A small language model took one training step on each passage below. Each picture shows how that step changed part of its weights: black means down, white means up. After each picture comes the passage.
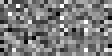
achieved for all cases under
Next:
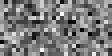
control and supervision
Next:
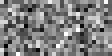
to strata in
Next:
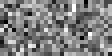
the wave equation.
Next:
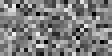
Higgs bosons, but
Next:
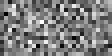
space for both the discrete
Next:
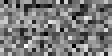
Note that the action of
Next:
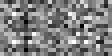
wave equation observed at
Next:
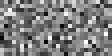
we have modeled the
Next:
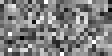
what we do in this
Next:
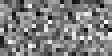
the integers. Then
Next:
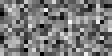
shape parameters derived with
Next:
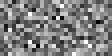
a square, and the
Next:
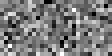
иш ҳақи
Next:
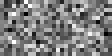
variable renewable energy
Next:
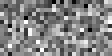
$X$. Let us
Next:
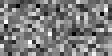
we have seen that the
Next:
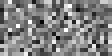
careful comparative
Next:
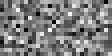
налогов и
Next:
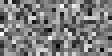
and the spacetime
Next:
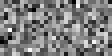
with a spectral parameter are
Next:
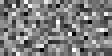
in renewable energy
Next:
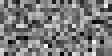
by a element of
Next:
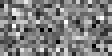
маром мин
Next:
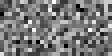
esclarecer os
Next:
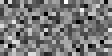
expression differs from the
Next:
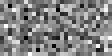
there exist observable pairs which
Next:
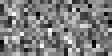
hybrid combinations.
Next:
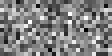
improving upon existing
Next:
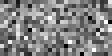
location. The RF
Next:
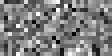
to $z \geq
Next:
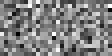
and inverse Compton
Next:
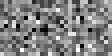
бир канча
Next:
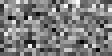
среды, в
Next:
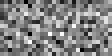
.\] The remaining
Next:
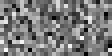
yasalar bizi
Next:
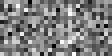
calibration samples used.
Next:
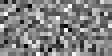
reinforces the
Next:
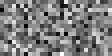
architectures could be still
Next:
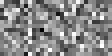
least two non-zero
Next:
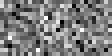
Does baryon
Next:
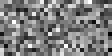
in real superconductors)
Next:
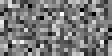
ham sinergetik
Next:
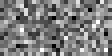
AEDTs of
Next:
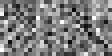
financiero para
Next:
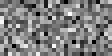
background on convexity
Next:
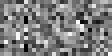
gamma ray from
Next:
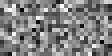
LSI language models,
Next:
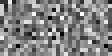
\eqtn such
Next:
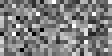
infinite set comes from
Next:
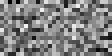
a separation of 100
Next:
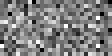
We show that as
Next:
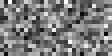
improves the alignment
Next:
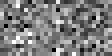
therefore unstable. The
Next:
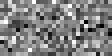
current fourth observing
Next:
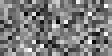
para a maior parte dos
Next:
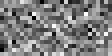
\pi]$, with
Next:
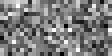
size is affected.
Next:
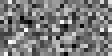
unicyclic graph
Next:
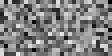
in the singular limit in
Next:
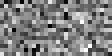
Thus the increase of
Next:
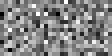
has the following three main
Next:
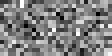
\Delta A=
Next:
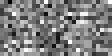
extra 21cm emission
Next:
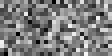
any embedded sphere
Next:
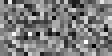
decay and conclude that
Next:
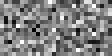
Let $d=
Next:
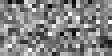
The authors use Monte Carlo
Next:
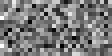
invariant for doodles
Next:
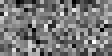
being identified. This can
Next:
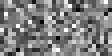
a careful
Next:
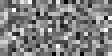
con la autonomía
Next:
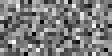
vorhanden ist.
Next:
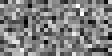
evolution of MS stars
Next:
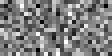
atom cooling
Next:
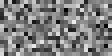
of the virtual state
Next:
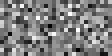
probability matrix is equivalent to
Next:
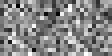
For example, chemical
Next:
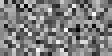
creatures, the degree
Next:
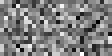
%%%Note that
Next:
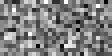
consider small couplings
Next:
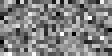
the above expressions, the
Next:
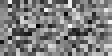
This means that the
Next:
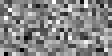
vertex Lie algebra which has
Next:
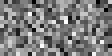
be easily scaled
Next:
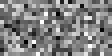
the HFS quantum numbers
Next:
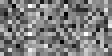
priorizar os
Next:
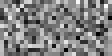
and noise variance are known
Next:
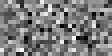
berkolaborasi dengan
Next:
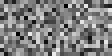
and it's really
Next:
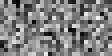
as a function of the
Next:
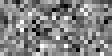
for $F\in
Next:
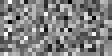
suggest the following problems.
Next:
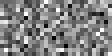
*Nano Lett.*
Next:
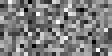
polynomial multiscale
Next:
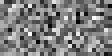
pairs of pulsars needs
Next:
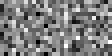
кредиты и
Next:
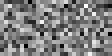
% Word has it
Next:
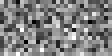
in a canonical short exact
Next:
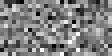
an arbitrary number of spectral
